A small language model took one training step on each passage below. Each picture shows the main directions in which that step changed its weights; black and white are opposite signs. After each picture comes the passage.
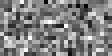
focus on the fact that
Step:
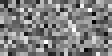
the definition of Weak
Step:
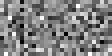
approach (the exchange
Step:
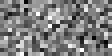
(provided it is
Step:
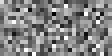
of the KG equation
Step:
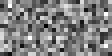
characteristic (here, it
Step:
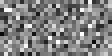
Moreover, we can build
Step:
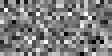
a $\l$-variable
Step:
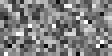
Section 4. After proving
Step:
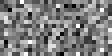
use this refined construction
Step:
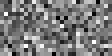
also to be the
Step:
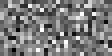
weight $\etatil$
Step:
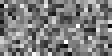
\limits_{i =
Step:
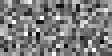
balls. II,
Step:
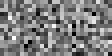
Faculty of
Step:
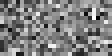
the spectrum of the
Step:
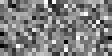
control for the conformal Laplacian
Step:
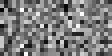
the Lax representation can
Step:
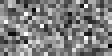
order Lagrange interpolation weights
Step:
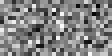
of polynomial equalities and
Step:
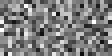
in 9 points.
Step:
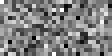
of Proposition 3.4
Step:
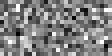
program), while, in
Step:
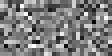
new degrees of freedom.
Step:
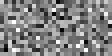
of functions $f$
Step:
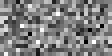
(a) edge
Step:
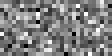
give negligible
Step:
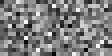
To ensure the extension is
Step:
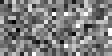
of modular forms on
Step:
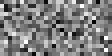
however, it is subject
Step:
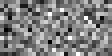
mesh densities employed:
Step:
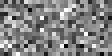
we will be dealing
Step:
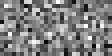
that the right hand side
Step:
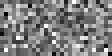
can get seems to be
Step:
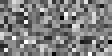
to the first Hopf map
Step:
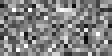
for a non-zero
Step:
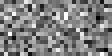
as can be seen by
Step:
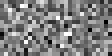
double layer potential
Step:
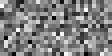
probability.} To show why
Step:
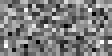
by the drop of
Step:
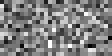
about Hadamard
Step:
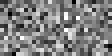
the configuration of the uncertainty
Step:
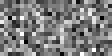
$l$ be chosen
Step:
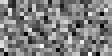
rooted in the classical
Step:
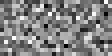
Professor of
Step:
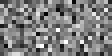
the proposed reweighted
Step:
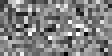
detection algorithm is exact
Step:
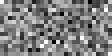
of the theorem. The
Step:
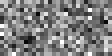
the numerical scheme):
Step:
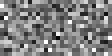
subposet formed by
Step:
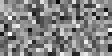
be proved in the same
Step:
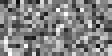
the above proofs, we
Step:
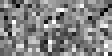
monomials which are linear
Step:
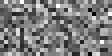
is a classical solution of
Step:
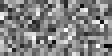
introduction, due to the
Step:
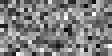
the value of the
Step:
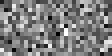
In particular, if
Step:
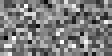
discute la
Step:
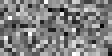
case distinctions,
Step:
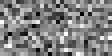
lifetime of
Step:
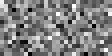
B)$ holds for
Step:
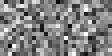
Riemann hypothesis implies that
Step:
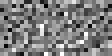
and Gordian numbers
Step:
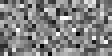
exist $i\in
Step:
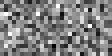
Two Auxiliary
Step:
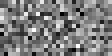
all $x \in
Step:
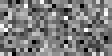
been simulated and are
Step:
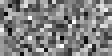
way, the new added
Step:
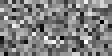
and there is a
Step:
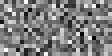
defined topologically using a
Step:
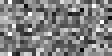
is not always true that
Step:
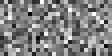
\left( \sigma
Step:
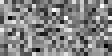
of the identity. It
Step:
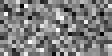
estimators and studies in the
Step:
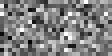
par la minoration
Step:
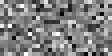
used for partitioning
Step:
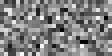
even if the Riemann
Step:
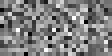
between predicted and observed
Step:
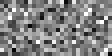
a bounded function on
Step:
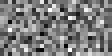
rate becomes 0, then
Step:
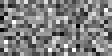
at least one cycle.
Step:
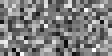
the N\'eron
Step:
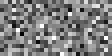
and $V$ is
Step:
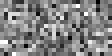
can be transformed by
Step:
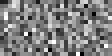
real experiments, different types
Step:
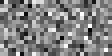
closed point $x$
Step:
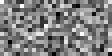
theorem follows immediately from Proposition
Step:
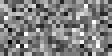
for elliptic solves was previously
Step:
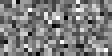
do not have an answer
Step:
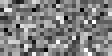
assertion. We recall from
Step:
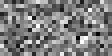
local problems] As detailed
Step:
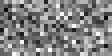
will be used in our
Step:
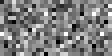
of typical eigenvectors
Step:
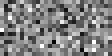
set. \qed Hence
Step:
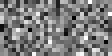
the rigid context, and
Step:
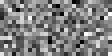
bounds are usually much
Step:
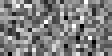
which state that at the
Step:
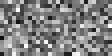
class of normalized convex
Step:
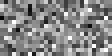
functions on $\mathcal
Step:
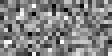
family of concave
